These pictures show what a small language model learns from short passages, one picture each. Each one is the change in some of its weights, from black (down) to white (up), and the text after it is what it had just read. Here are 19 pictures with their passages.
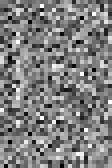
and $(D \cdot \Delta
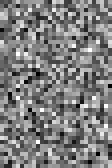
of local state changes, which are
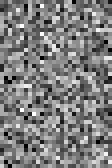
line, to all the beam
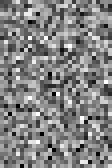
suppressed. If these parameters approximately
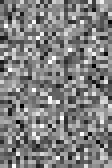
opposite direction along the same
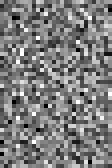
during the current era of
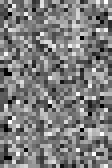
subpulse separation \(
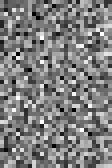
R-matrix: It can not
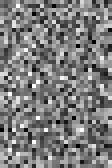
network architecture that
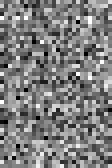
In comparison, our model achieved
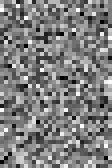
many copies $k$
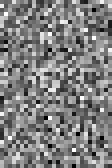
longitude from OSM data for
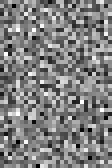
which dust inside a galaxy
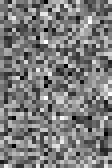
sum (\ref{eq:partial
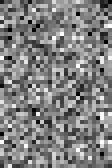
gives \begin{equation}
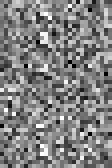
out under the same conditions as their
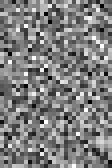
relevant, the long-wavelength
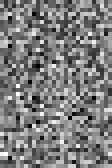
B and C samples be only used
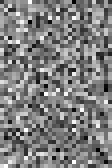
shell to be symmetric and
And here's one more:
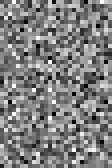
cosmology where curvature matter couplings will
